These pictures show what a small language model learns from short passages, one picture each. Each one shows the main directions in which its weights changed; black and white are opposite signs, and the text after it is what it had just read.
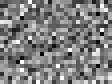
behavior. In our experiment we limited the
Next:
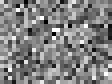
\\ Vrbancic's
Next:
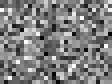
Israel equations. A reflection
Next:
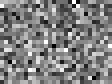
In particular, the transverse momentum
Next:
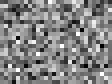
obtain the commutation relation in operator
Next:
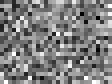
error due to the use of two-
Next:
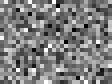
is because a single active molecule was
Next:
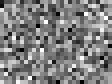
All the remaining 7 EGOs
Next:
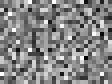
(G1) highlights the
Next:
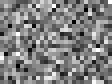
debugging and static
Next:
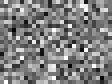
are the most straightforward SFR indicator.
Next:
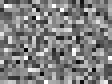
and (b) comparison of predicted wave
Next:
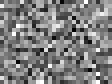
the canonical example of an integrable quantum
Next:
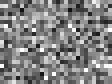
have strong absorption at optical to near infrared
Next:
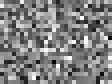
the physical parameters, hence we
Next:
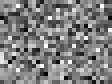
the bubble, namely \be
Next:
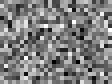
third-most abundant elements in the
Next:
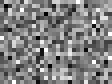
of a finite cutoff. We conclude from
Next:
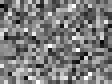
collimated component and the
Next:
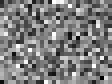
pressure than the bulk fluid.
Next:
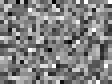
(blue line). The CBP
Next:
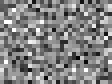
formula for exponential integrals of bounded
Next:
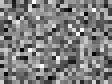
average values of the sizes calculated by the
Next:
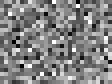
in this type of scenario, have been
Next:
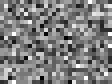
mass. Now let us consider the
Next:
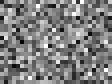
of Computational and Graphical
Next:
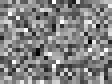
in the present context is the variational
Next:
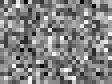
across the entire study period (for
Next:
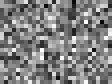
incoming waves. Our aim is to
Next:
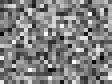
the current best offer, but still in
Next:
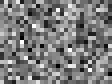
$30$ frequency-aware residual
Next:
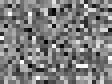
{\em consecutive
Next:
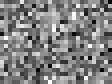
the mutual information between the real and
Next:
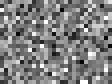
ODT beam to so-called
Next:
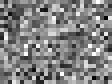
$C$, and $S$ represent
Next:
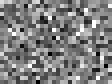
point. 195 Effectively,
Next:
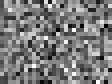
rather than parameterized as in almost all
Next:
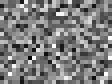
this issue, I created a
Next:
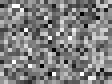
& Request-response
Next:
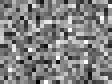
process, where the Markov assumption is only
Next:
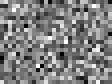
take rounds in transmitting data to
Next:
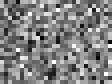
$-0.5$ determined for
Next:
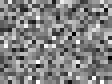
space. During calibration block
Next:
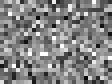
in the class of the MR
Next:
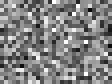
GA solution is in the tens
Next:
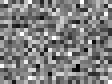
may be rather sensitive to the precise definition
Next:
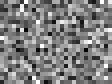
models II: Applications",
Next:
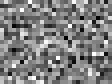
can be understood as the infinite limit of
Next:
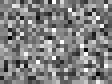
period interval where most of the SW
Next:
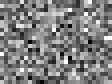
the strong coupling constants of decuplet
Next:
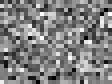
a result of their mergers with
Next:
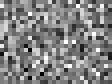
the phase-space given by the Planck
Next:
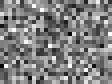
to adjust to the value of the
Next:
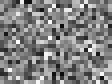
arcminutes. Since high densities
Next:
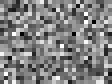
limited range; the interaction will
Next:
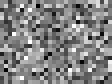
fluctuations largely cancels the
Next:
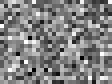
magnetic impurities is responsible for the
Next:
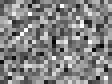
model, the transport level is significantly
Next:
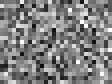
the potential parameter such as $\alpha$
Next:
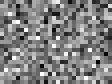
\end{thm} {\it
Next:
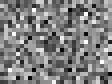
when $R>\lambda$ is
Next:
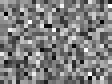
M. J. Ablowitz and
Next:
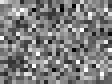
one of them is given by
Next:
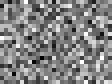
RCA, DG, and
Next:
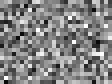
sources the scalar field. The response can
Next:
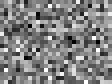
the theoretical trends. Such good agreement
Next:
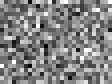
after the separation of the LB.
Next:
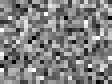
values of time variables), it does not
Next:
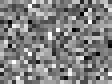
electromagnetic spectrum are the so-called
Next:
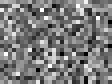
claims about the implications of
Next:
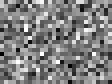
accounts for both thermal effects and
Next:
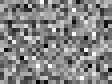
incorporating additional data types such as binary
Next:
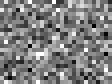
is a plot of photon count rate as
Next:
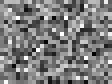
third component can in principle be
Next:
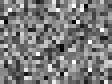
window range $\delta_{\rm
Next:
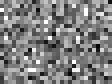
Emission from a Region of
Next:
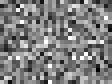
behaves as a polytropic gas
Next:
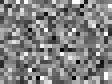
of 22 trials were performed under these
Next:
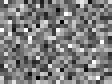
whose local form (which arises from a
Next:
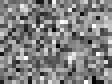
behind the fluid near the wall
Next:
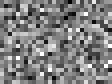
that separates material originally in the
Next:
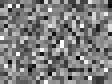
speed bump length $Na$
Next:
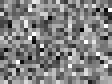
wave packet may still exhibit an angular
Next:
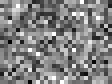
odd-frequency pairs makes the superconducting
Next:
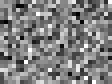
contribution to the Regge trajectory slope and
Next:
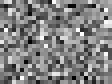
with the displacement magnitude $\Delta
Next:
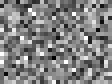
6.23\%), likely because its
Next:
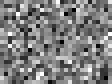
that when the left ventricular
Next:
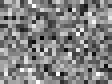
to the definition of the Bures distance
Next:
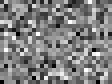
amplitude, allowing the definition of a
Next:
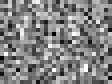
neutrino mass matrix ($M_D$)
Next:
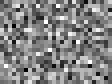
\\ $^2$Department of
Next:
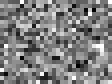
the Crab complex appears to include
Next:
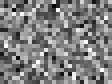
The Ag$^+$ accepts one electron
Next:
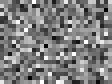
polarization. Light passing through the
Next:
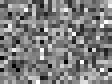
successive improved values.
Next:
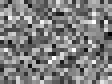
observations (2003--2015). The combined
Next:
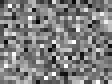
to a decreased $Nu$
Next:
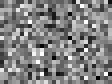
the primary then the single star inference from
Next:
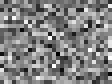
slit spectra. Maps are then
